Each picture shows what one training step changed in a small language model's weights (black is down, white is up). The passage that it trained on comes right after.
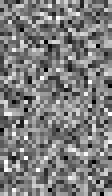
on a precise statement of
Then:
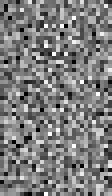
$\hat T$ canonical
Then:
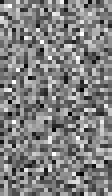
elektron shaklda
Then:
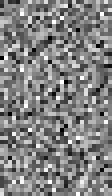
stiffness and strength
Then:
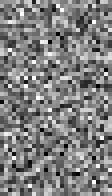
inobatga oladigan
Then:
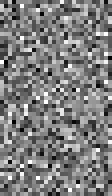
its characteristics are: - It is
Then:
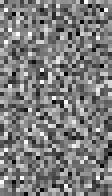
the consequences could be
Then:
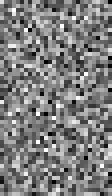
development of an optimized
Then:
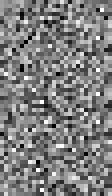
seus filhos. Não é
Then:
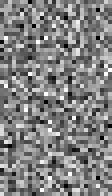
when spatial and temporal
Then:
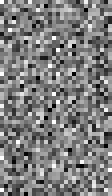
to prevent serious
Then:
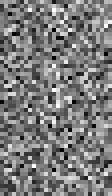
снижается с
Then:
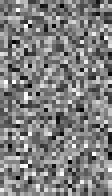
that $f_x\in{\rm
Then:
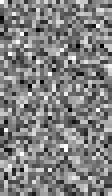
e a Covid-19
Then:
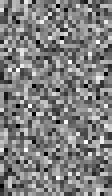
TEA, o que eleva
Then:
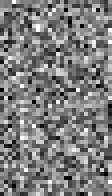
are comparable to those of the
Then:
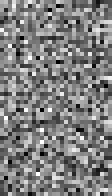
Samuel, T.
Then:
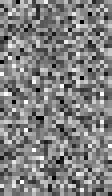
botnet activity on
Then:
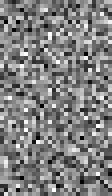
o software debe
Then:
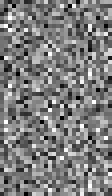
dots), which indicates a
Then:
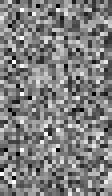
Agencies for TVS two
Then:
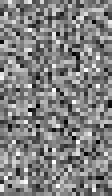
belgilab berilgan.
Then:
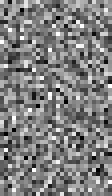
for Mesos, that can be used
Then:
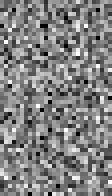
sound speed is, the
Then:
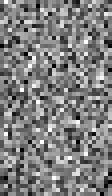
staggered. When the TR
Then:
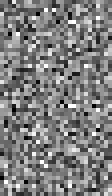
escalar a una posición
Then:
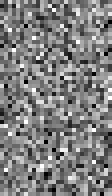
had strong effect on retention
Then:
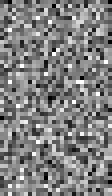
to reduce power is clock
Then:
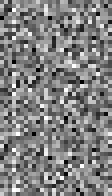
qilish metodlari; -
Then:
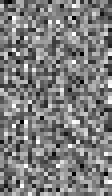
$c=1$ and drop
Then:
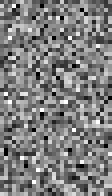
to a reconstructed
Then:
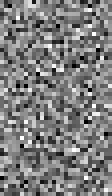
“Lactação de São
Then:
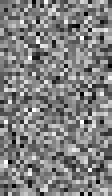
solução geralmente
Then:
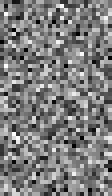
mass $\mathcal M$, $\delta
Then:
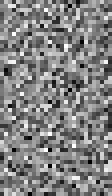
$r$ plane, the integral
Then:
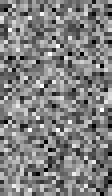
of the leading active methods of
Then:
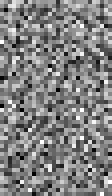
and diesel. So,
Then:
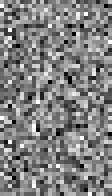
The following equations are derived from the
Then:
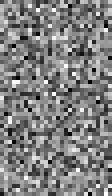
major foliar
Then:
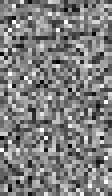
Teams and Scrum
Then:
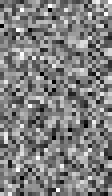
automatically. The
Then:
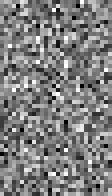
Loddo, "Optimal
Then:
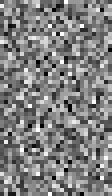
The specific surface depends on the
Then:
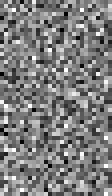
possible to calculate the
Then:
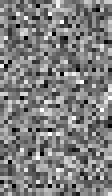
The relation between the projected mass
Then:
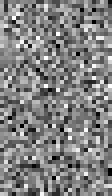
doilea și al
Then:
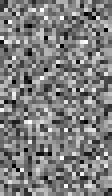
A literatura tende
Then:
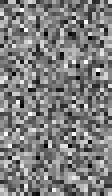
ilkesinin filmde
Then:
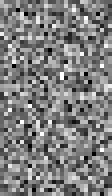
This research is qualitative with
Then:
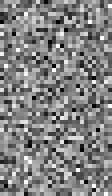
access, reduce dependency on
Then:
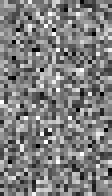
Technique In registration phase
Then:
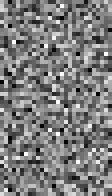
fact that the solvatochromic
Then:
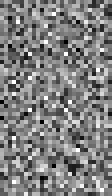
of Canny edge detector and
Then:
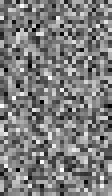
seeking academic
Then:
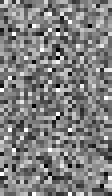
(2) because, although
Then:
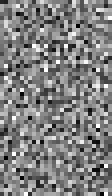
raciais, o recurso
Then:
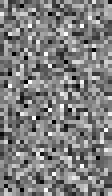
provide a comprehensive
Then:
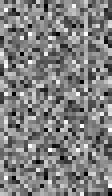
$f_{FD}$ is the
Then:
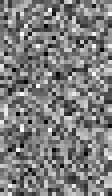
main mount. Following a
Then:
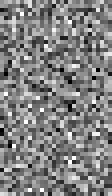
this context, the figure of
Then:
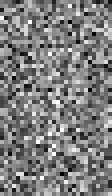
replaced by \begin{equation}
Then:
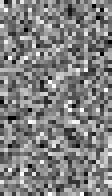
that the above equations imply that
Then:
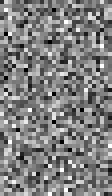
cash flows accruing
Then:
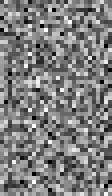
and flow variables for through
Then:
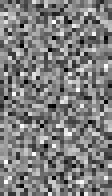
fills a significant gap in
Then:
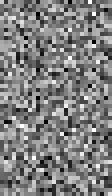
hidup yang bisa
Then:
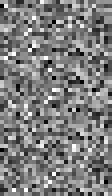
Visualization Su :
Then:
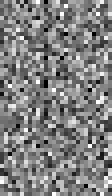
exhibited by the surface
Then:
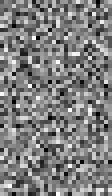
gracias al trabajo
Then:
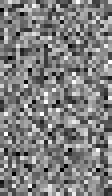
mechanics was proposed: a
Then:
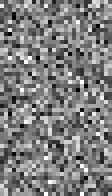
regional “Superando los
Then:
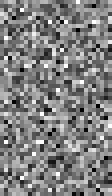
of mechanical losses of
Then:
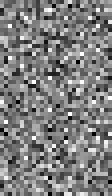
courses that contribute to the
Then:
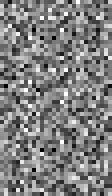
să constituie un
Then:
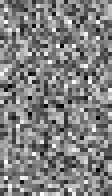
frequency was removed with
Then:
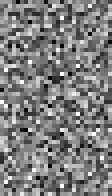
performances and results in the
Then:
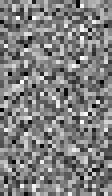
contrária aos
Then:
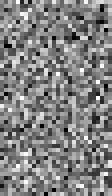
Schmid, B.;
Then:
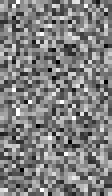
parameter, plasma beta, and
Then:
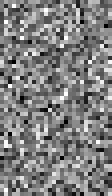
standards in rural
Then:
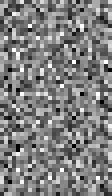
are z_0 and z_1
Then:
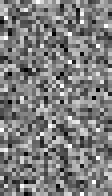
expected that data rates for a
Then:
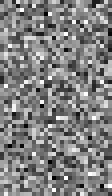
in \cite{white}.
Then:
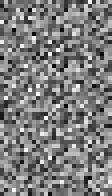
losing some information because aside from
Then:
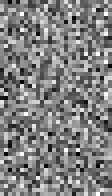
su UNESCO i
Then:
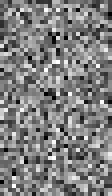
proposed EEG-based
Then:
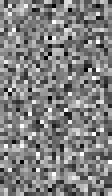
managed to disrupt oil
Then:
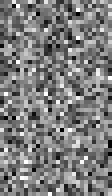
4 show the respondents'
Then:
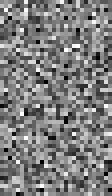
eficaz, colaboração
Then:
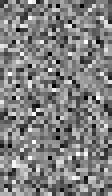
recognition of protein
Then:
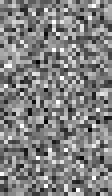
Wilfrid Sellars*,
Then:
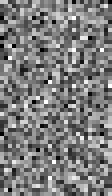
WhatsApp SP:
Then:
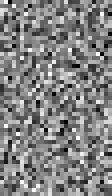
In this construction method, wall
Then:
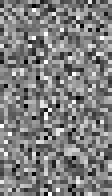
years not just because
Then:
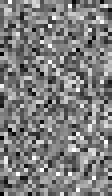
a Psyché*
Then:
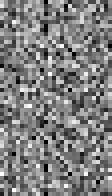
included both closed-ended
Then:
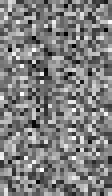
bilan peshindan
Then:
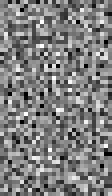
Dick and William
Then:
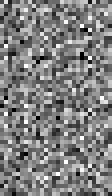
y los otros dos en la
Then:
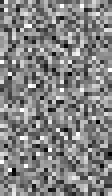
based on spin~counting,
